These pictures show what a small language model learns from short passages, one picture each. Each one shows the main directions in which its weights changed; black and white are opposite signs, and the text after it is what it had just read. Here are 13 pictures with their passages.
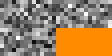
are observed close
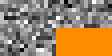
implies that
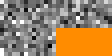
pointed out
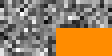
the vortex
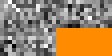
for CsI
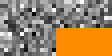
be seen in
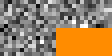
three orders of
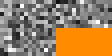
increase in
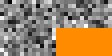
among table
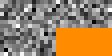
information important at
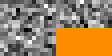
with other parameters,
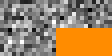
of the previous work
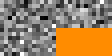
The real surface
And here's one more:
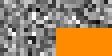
cells &
